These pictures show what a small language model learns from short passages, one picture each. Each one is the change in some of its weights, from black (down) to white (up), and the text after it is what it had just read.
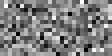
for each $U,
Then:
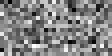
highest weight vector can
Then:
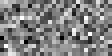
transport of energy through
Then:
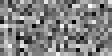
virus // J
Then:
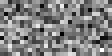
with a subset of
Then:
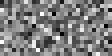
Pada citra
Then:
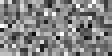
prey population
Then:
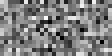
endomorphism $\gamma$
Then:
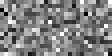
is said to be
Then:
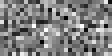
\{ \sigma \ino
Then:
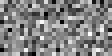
inequality, but it is
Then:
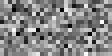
techniques et
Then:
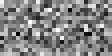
guideline for
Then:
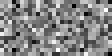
couples are
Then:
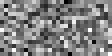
the matrix corresponding to the
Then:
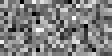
then we have that
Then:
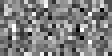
de Investigación
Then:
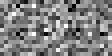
introduced in Section
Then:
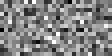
and let $\theta :=
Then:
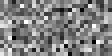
auxiliary values
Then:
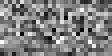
har qanday
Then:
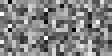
метод был
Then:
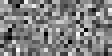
called the {\em
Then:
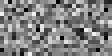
definiëren basis
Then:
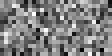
va batafsil
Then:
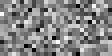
santé pour
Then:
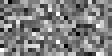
the standard permutation
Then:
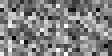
first author in
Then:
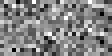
came up for
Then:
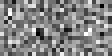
= 1$, and the
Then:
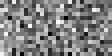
la vez.
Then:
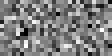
domain. Nama domain
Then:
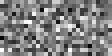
of summands.
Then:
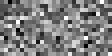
the controlled system
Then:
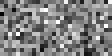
fan dastur
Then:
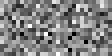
posibilidad de
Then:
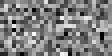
of the LB method
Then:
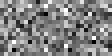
EV energy use in
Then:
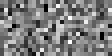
term, in particular the
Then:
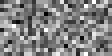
del ámbito
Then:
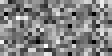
with respect to the weight
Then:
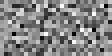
do direito à
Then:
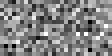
$A$ is an
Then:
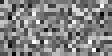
diretamente essa
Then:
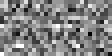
method for derivative
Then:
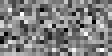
The length of the
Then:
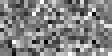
and talents of the
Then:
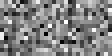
course, this
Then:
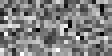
of the substitution
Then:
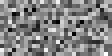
a $\mu$ such
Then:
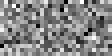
similarly deficient
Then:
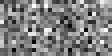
, \quad x
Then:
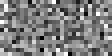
Therefore the Fitting
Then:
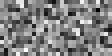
Moreover, there can be
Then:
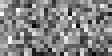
da higiene
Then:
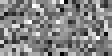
elementary recursive)
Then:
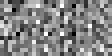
was usually considered in
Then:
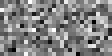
bilan shakllangan
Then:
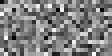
tends to
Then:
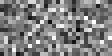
but perhaps
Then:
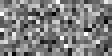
barcha 17
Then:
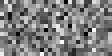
свідчить про
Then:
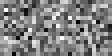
partida crucial
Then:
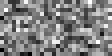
their subalgebras is
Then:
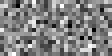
Given a unit
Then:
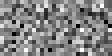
de meados dos
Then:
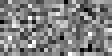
Tórax no
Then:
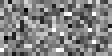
суду законної
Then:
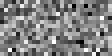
and coalgebras over
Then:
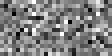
one really needs
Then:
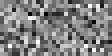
olishi uning
